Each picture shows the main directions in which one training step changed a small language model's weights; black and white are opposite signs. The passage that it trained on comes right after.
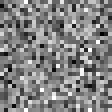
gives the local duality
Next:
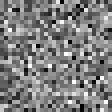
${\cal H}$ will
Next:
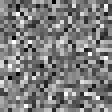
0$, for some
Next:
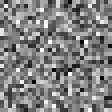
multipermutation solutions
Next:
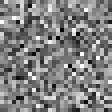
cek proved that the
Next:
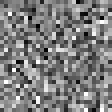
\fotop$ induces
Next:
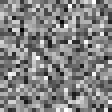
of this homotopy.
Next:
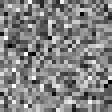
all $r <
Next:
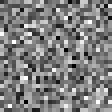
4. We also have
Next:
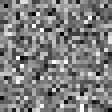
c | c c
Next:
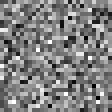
in terms of the relation
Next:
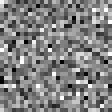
is disjoint from
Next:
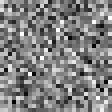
for the number of
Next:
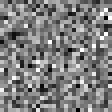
and integrating yields the
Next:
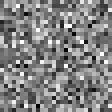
we could extract a
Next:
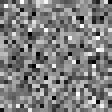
problem is solved for
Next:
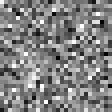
stratum through
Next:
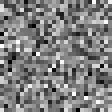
policies. After
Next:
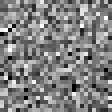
We will see shortly
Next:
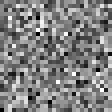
part of $\ld$
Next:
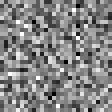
beta integrals
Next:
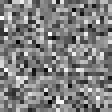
+ [ \lambda
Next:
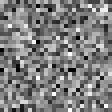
and have interior
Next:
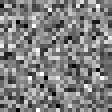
provide the conditions under which
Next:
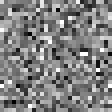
the proof of the
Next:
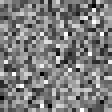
that a scalar constraint of
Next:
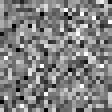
associate a metric
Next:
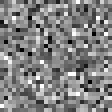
Recalling the basic
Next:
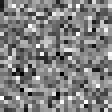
expected value and
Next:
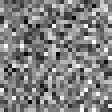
thus $n$ is
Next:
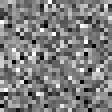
| Placebo
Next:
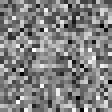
of degree $\ell$
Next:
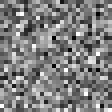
be a contactmorphism
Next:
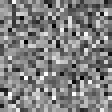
extremal effective
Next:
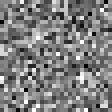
diagram obtained by smoothing
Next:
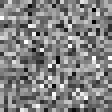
which is negative provided that
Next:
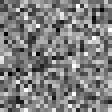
square is the lattice path
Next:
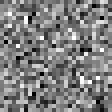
\}$ denotes the order
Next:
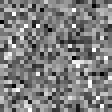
functional on the tower
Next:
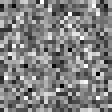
namely, from Theorem
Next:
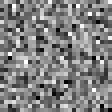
concept of maximal
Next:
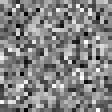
terms of orbits.
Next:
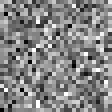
turn, he is
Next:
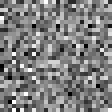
(\omega t)
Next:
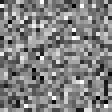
We also compare our
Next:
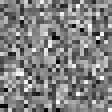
maximal function, established
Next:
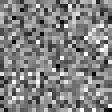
of $\zeta$
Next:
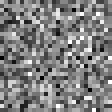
generalize the result
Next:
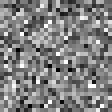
use a a nonlinear
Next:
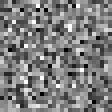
are standard. The reader
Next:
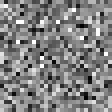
unmoored from
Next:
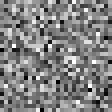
on a quantum state
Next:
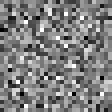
{\bf Proof.} Since
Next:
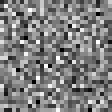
of dimers on
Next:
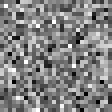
$\epsilon$ goes
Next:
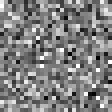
the arithmetic
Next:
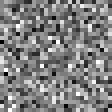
on the right hand side
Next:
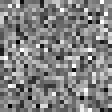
The fulfilment of
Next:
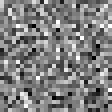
equals 2:
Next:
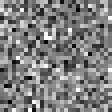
for some $R >
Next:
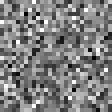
particulier, si
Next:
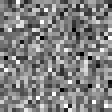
points whose absolute
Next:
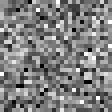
a crossed module
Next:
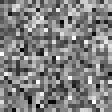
the recent literature.
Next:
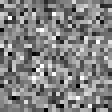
the Maclaurin
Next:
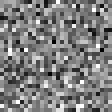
as well. \item
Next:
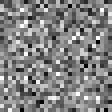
containing the carries,
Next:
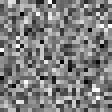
extended MLF.
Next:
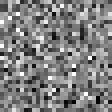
The American
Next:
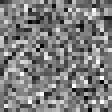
a continuous valuation on
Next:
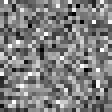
with reductions of
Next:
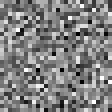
the largest over all
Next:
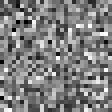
useful triangles}) and
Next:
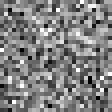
study the effect of
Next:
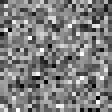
is generously
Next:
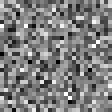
provides a solution to the
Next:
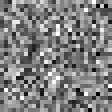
with intensity
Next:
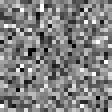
graph (left) and
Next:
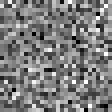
implies that $\beta$
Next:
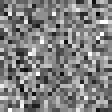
dt$ be the time
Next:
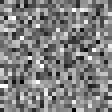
to maximize
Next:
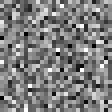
norms and convergence
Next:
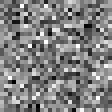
sketch by
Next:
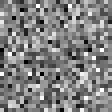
of modules. Then
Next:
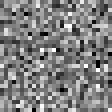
we approximate with
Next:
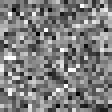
and rewrite
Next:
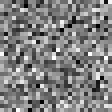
is called a generalized symmetric
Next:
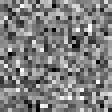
normalization by the index
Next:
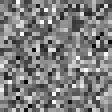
points on manifolds,
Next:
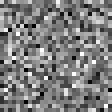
coefficients behave differently
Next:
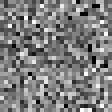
\ge p$, then
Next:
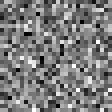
as follows :% \[
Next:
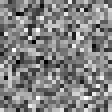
is radical
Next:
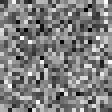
has solvable
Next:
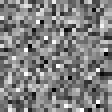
\eea where
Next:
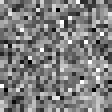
the exponent of
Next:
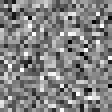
to the original equation in
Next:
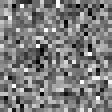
it than ever
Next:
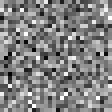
for $j\notin
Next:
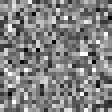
$ \mid x
